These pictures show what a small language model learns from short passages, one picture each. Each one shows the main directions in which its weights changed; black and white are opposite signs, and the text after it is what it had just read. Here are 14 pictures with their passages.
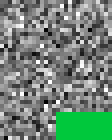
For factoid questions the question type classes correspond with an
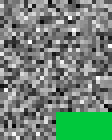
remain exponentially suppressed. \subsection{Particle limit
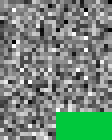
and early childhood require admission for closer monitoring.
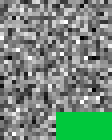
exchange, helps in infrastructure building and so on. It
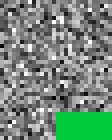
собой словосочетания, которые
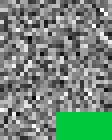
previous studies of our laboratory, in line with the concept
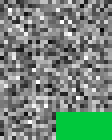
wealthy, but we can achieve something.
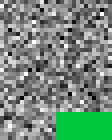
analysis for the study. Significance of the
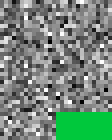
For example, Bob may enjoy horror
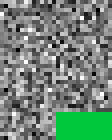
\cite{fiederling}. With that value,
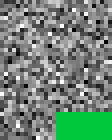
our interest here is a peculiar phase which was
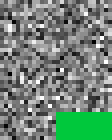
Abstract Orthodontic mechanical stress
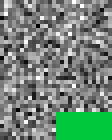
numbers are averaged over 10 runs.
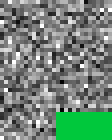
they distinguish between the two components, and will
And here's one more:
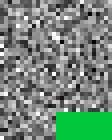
the set of the RNN parameters is given by $W
